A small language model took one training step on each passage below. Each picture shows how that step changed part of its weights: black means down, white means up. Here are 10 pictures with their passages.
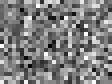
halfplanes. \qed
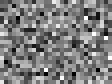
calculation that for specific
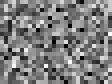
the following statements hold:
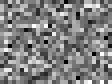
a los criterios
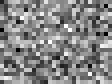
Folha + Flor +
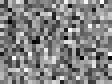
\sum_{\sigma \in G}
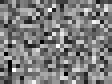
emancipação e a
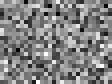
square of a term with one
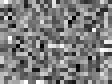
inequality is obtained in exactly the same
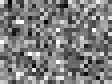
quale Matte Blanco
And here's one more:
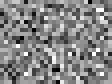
domain of the min extension of
